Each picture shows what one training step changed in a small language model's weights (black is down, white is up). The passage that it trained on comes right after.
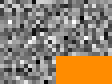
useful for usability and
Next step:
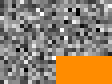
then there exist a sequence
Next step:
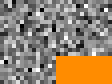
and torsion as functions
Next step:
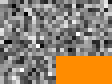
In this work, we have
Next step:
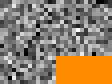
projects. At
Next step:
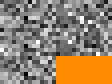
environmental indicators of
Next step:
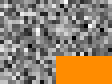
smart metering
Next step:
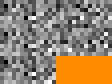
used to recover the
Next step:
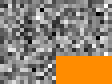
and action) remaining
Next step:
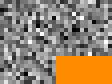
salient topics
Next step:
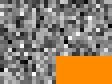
to prove that along a
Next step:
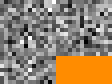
related idea is
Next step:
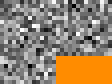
need. There is a
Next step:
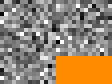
we can find the following
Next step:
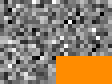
cubic in structure,
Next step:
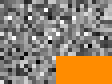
global ideas for
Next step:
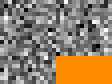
the two vertices of
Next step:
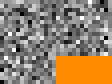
Newton methods
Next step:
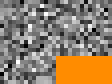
ideal straight
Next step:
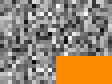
gives a bounded
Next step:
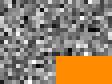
and data requirements
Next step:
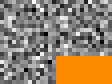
our main theorem, any
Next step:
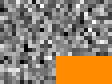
including extremal
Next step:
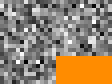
females and
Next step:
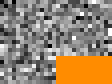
well as significantly reduced
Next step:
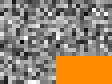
is affected by their
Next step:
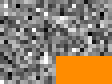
estimated flow should
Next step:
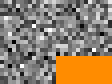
its fine art
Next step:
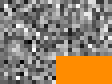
They are the base
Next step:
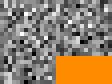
available with
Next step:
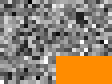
two free random variables
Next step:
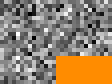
from the literature
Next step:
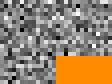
the software
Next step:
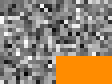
were subjected to different
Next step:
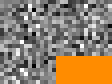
other hand, by the
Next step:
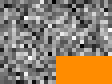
setting of the whole
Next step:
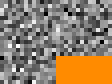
nip it in the
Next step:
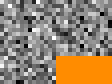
industries and
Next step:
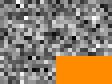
of the brown,
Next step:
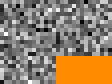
fields such as
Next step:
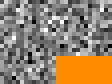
suppress the beat
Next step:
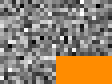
has a fixed point.
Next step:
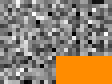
for \PNT\
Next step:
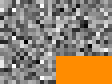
has multiple interfaces
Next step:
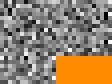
a spherical
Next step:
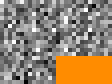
that lie in the same
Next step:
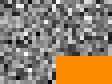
same level $\alpha$ for
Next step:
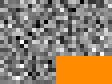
OR tumor*
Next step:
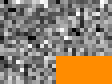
combined with harm
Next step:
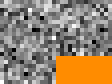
solution thus requires
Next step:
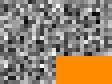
students, and improving
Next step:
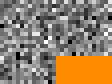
\textbf{which could
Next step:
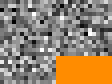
the reconstruction will
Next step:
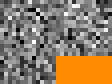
or N were seen on
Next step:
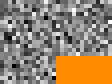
displacement and
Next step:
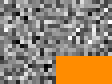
management remains
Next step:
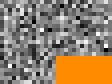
the interesting case is
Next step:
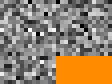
case where $\sqrt n
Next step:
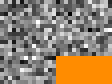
The inverse matrix
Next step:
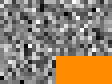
lower-dimensional subspace
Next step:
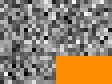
Proof}. Any
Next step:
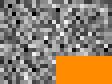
addresses the
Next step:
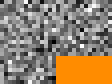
termination process, and
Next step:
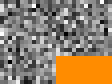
times. Table 1
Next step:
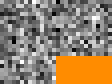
of public elementary
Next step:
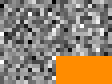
tree tensor
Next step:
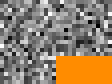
it fluctuate
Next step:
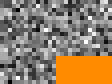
The optimum range is
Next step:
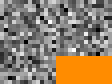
ii. Evaluate
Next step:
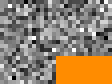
Fix $t\in
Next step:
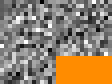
shortly after.
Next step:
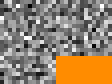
proved the existence of
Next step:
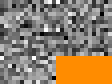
for each note in
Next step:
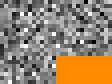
water layers} The
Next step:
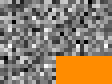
The present investigation
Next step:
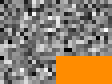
the PSD were
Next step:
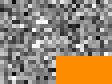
(red arrow)
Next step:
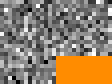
meter and service
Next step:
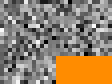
as the standard in this
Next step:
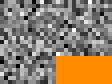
can, at best,
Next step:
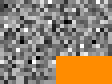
which will be Fourier
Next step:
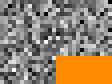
Department of
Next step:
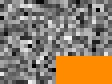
on randomly sampled
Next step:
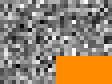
Grade 2+
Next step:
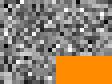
avoid the light
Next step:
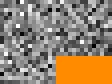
with vomiting was
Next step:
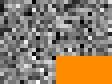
1 served as the
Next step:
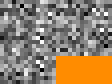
is the largest
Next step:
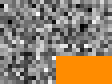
below b} and their
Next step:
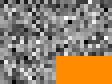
layer representation.
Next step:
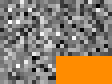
conditional quantile
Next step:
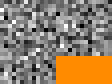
$T$ the induced
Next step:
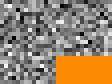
normal distributions, high
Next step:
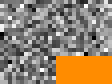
One promising fact
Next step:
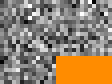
population extinction
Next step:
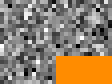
and showed how to use
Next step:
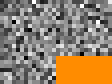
in stimulating
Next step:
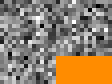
of representatives
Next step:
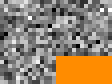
[11], which has the
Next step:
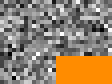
functions such as sorting
